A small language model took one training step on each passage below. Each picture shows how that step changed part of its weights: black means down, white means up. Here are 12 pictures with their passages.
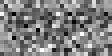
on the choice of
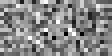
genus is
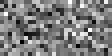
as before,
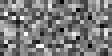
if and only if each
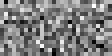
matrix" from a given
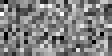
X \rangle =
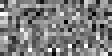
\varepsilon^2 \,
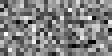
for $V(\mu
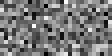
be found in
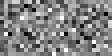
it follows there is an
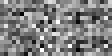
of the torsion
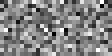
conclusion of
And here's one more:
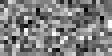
also show how the
